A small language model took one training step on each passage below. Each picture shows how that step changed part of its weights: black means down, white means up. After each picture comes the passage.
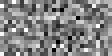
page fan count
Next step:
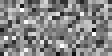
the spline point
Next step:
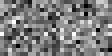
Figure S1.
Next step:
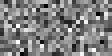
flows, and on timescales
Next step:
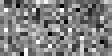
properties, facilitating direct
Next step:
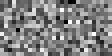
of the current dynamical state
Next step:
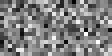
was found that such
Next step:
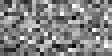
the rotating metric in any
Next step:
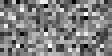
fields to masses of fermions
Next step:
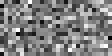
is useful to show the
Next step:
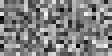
This is equivalent to
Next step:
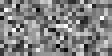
where the chemical potential,
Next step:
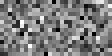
reveal that the published orbital
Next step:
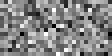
overview of the sensing
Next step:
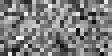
the prescription proposed in
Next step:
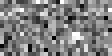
been observed in some cases
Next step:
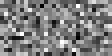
higher resistance to crack
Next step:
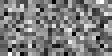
for at least the next
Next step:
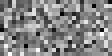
of the age of the
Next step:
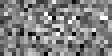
derived chemical abundances available to
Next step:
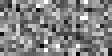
and Dmitriy
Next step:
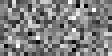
on the overall received
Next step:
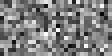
they used, frequency of
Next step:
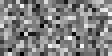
is consistent with our finding
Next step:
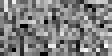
consistent with the result of
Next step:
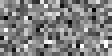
equivalent to the corresponding equation
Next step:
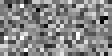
significant resources which are
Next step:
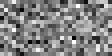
its own left and right
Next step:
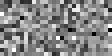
a circumstance is
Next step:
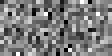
Bernoulli II
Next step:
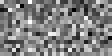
Proceedings of the 2018
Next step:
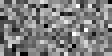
defined as the locally
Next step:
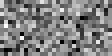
barrier in the binding
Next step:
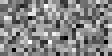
twistings of
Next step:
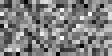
two contractions
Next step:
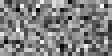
representation includes the dependence on
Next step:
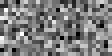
as such was ideal for
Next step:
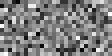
methods in quantum molecular
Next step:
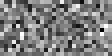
under different values of
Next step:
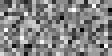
the excitation-side
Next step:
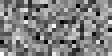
GeV in the central
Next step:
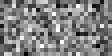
can accumulate up to
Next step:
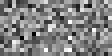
to determine how these
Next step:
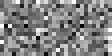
evaporation time will
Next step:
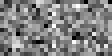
feature set and its ability
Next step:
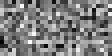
elementary number theory that the
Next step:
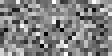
breakeven time even in
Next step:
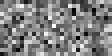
TES, a second
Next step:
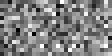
is similar to that
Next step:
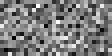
learning agent operates in
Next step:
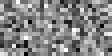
probing. Given the
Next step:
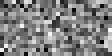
QF trains are
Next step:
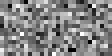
tweets this way
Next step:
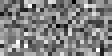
with $j \in
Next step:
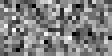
section, we discuss the
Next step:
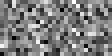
in scipy
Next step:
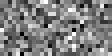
for Domain
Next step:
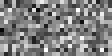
encounters new practical
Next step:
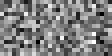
the indirect state,
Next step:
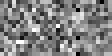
on planets around other stars
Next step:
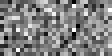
is much smaller than
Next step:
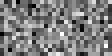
group samples with similar
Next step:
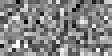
$j$-th class
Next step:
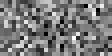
reflections aggregate repeated
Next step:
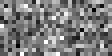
neither Newtonian nor
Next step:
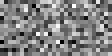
Indeed, in the coordinates
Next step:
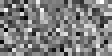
for analyzing sound
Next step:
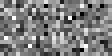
University) %under grant
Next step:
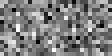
as (c) for
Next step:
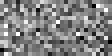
space is attained by
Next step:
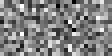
equal to the local charge
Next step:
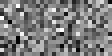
that $\LATE$
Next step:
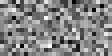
superior to the
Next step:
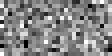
host void. Here
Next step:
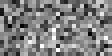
The process is as
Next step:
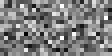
positions with non-zero
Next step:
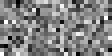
evolution with higher perturbation
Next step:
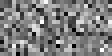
and that collinear
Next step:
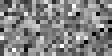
the galactic cosmic rays.
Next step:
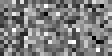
well, and,
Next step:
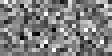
it has been shown that
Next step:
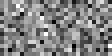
that of bulk materials.
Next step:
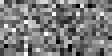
itself, as shown in
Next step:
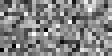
the dynamics of the
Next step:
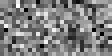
very large $Q$)
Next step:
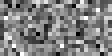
data warehousing
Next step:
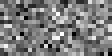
a deeper analysis of
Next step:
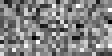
simpler approach yields higher
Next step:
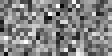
(iii) companies
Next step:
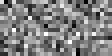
accessed, March
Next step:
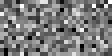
charge asymmetry sets in
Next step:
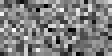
strong energy dependence, as
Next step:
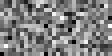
consult a
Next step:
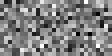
metric that accounts for
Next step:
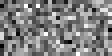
is precisely the case
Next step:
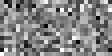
analysis. Two complementary
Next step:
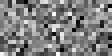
standard deviation via Gaussian error
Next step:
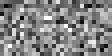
which are respectively associated to
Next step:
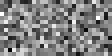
a quasi-1D
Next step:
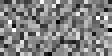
be generated based on the
